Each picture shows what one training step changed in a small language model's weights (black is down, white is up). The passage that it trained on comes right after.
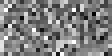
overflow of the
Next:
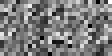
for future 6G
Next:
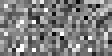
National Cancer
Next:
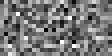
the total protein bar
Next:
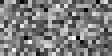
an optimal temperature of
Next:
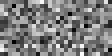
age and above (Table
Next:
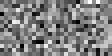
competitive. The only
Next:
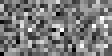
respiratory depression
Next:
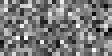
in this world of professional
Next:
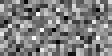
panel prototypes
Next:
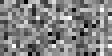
is only a little
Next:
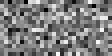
no clear awareness of the
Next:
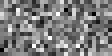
fit in so that I
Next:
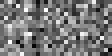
and shortening of
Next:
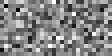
the effect of ease
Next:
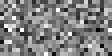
or more goals or
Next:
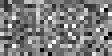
‡ Heart
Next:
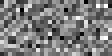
of Gangamata
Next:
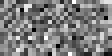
of Eastern
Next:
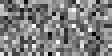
years to recover
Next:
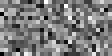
million cars)
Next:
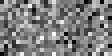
is restricted,
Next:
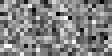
is required by the
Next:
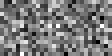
polyol product.
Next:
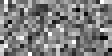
on the proportion of
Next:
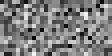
relaxation scheme
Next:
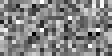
contributions The study concept
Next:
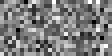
has a positive and significant
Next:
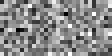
is performed in an
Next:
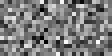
perceptions of
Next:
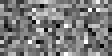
A., Hung,
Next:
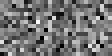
times, I am
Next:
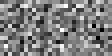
to insufficient
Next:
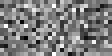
of the phosphonic
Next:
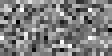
adhesion 50 very
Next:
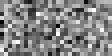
ratio of 100%, the
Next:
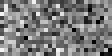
ureter and the
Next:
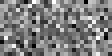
has great importance as
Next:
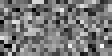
management strategies, comprehension
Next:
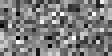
W_3 of each
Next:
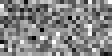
years is described. Results
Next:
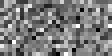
of a given metric
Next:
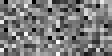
The Sanguine
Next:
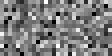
T2.3 will
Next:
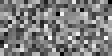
well-known cultural
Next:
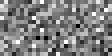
results of the tests conducted
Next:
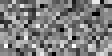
air, using a
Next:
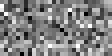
10% aqueous
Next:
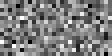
reducing dangers to
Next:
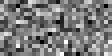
standard. This could be
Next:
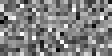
viable after 24
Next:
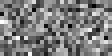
array of clustering
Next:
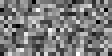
reused x x
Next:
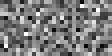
India from governmental
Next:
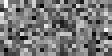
hour. For
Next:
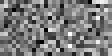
work. Ethical
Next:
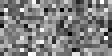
Treated cells 14
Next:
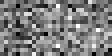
previous tube
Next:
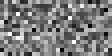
the curvature was
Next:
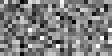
cultural information will be under
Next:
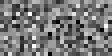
real-time to the
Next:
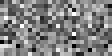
by supplying both
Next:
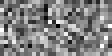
and Table 3).
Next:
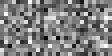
a lower educational background but
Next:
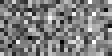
a sampling point was used
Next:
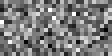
the specialty of
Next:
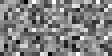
has had a significant influence
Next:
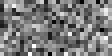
want to be
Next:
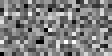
At the time, it
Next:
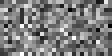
to make objects of
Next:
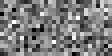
stability constants : The
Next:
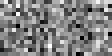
dialysis stage
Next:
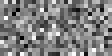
training datapoints
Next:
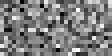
The standard deviation was
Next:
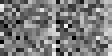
t)}$$ information back
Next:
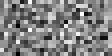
over the role of the
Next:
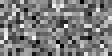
step in settlement
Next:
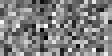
multi" applies
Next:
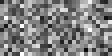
by collaboration and
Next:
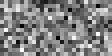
Narrow undermining
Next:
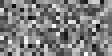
effectiveness of historic
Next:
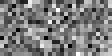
and poses no risk
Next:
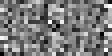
and agreement between
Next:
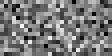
domestic and industrial
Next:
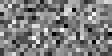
temperatures of 20
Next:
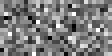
2018 the incidence of
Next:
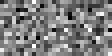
Complete resolution
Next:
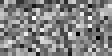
construct an alternative
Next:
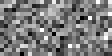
model: CMIN
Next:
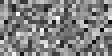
the method are demonstrated,
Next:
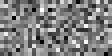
as matrix. The
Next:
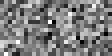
and the managing of
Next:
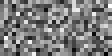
the effective masses at
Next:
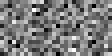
improve their competitiveness.
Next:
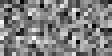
The probable general structure
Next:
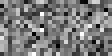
subject for the study of
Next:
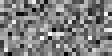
for all options.
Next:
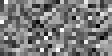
develop the content of
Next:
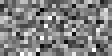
be influenced by several
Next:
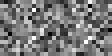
enhanced their teaching.
